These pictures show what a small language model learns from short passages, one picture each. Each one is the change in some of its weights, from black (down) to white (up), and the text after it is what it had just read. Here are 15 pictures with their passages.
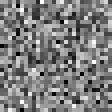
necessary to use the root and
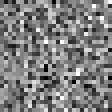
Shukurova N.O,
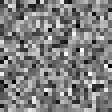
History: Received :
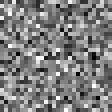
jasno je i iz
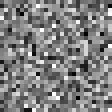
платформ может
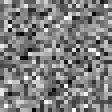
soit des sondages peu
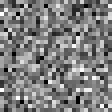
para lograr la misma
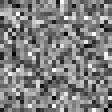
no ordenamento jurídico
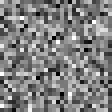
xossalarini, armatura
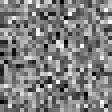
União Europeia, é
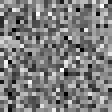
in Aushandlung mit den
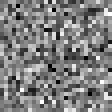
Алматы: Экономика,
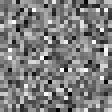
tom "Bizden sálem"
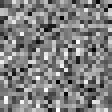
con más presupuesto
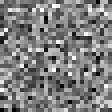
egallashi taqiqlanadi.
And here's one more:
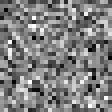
especialistas, que validam
